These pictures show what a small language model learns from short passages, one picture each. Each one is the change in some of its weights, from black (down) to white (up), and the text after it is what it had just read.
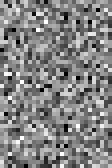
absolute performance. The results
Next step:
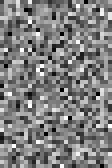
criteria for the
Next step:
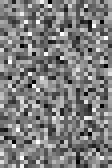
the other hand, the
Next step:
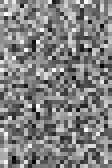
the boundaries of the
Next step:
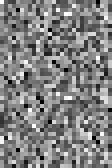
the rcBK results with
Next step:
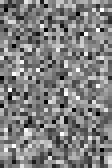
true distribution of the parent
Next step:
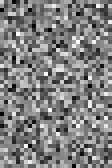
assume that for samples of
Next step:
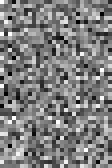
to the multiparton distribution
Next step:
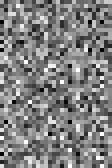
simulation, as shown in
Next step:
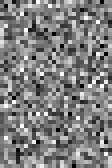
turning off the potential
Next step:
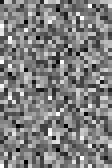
structures in the LHS
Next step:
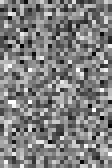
that only the upper part of
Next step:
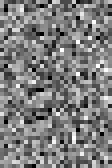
material. A secondary feature
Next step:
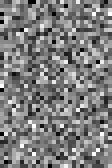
boundary for words
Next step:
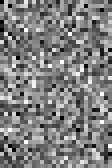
{title} {\enquote
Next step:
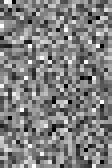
the same tilt but zero
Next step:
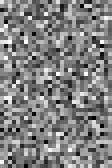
as the ones described above.
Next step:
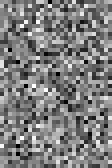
the emission region extracted from
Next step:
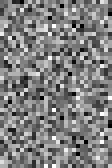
FWHM of the
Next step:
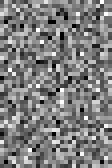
structures and superconducting
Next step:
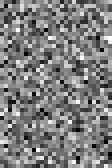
has been used. One can
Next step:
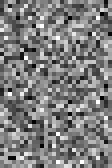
L$ for all $y
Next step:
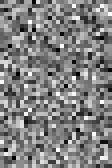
Army Research
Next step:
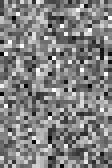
message may mean that the
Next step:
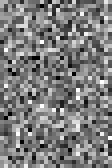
effective interactions and is quite
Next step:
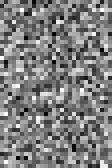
policy changes.
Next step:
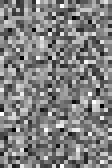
effect provides a direct measurement
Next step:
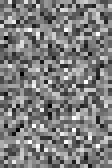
\psi \rangle \nonumber \\
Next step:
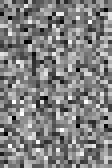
decay of above type,
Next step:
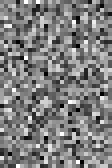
A}^x$ be defined in
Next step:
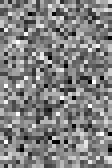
the hidden order.
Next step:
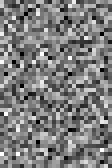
$q^{\prime}$ is a
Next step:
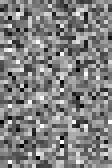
and butane systems with different
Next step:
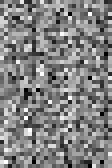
comparable to the length of
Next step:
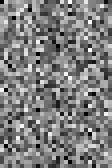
time-dependent driving
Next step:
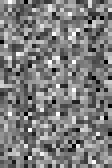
(red - upper) and
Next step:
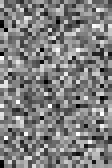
its proximity. In
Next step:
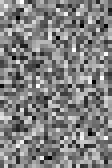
of the BG92a
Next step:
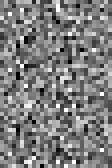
of Computer Science
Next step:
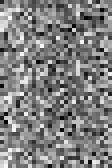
maintaining a high computational
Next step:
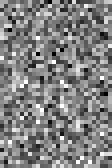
they have slightly higher
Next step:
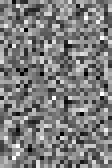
of $H_M$ for
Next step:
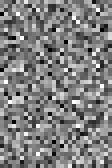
one crystal needs
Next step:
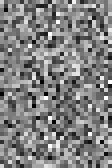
initial magnetic field is set with
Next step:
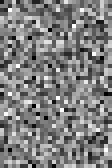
by the phenomenological
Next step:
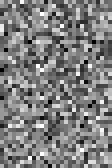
transmission) but also from
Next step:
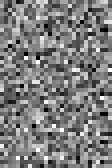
rule. The definition
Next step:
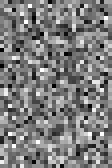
the perturbation with the
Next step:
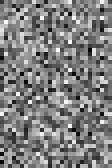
standard deviation, and
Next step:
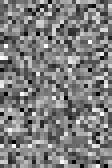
is the free electron
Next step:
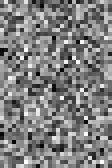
superposition of massive
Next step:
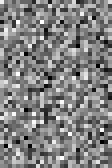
respectively. A source located at
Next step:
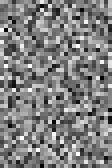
is the external magnetic
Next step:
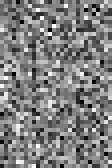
the problem we want to
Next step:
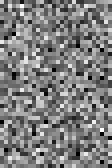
calculations are done with
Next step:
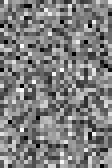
slitless spec-z
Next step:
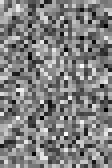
suitable combination of
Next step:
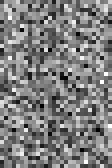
shadow exhibits
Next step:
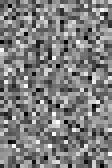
up to the sublimation
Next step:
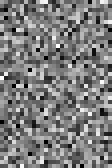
brick wall. For
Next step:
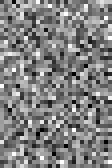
confirm the revenue
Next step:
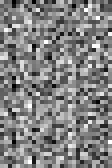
agreement with the result
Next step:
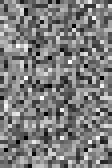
particle interactions. The phase
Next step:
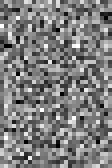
CFT predictions, one
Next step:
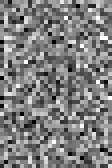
$p$-orbitals at
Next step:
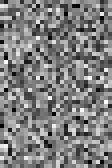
an ellipticity
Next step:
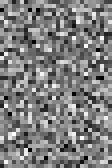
emphasize that this is
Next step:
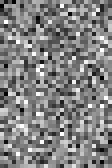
crucial modifications
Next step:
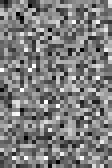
the latent vectors. We
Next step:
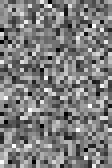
the present mass function in the
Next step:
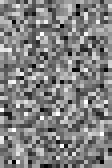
and to determine their number of
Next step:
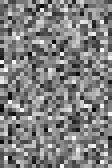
is the sampling frequency
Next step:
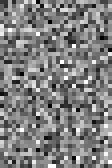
\sum_{s \in
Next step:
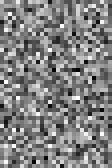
by the EU project
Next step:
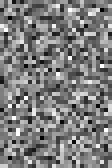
gains of both phases
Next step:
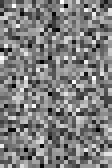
time window can be fit
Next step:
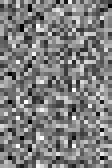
RMCE could be a
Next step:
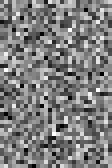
of overlapping frames
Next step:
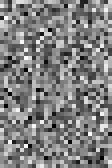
the end phase of branch
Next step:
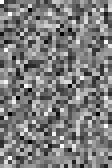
of Surface Physics,
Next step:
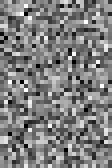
right=of input,
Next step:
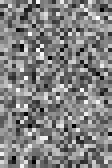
the entire set of the
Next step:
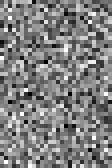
spirit of what
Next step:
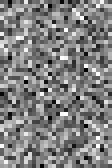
(working to first order
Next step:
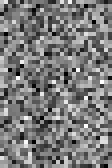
gauge parameter $\alpha$.
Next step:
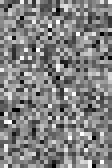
the principles for a
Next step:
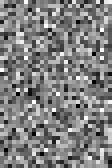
generators of the dual
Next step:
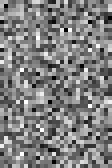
residual tangle
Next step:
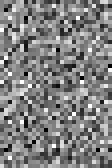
Cammarota et
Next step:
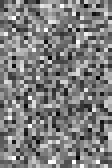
the case of CepA
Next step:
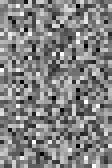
and the presence of a
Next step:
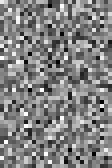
literatures as a
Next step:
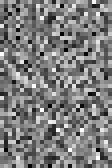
\right] \quad .
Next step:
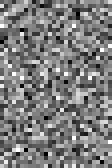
comoving areal radius
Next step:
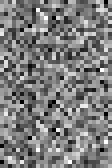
$\delta(\cdot)$ are
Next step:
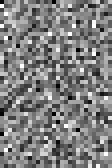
gas-pumping system
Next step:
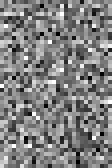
from the others, which
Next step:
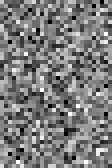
where $|\alpha \rangle $
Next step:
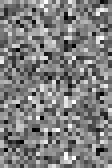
$\g \rightarrow \g
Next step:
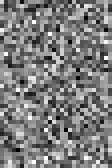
range of properties so that it is
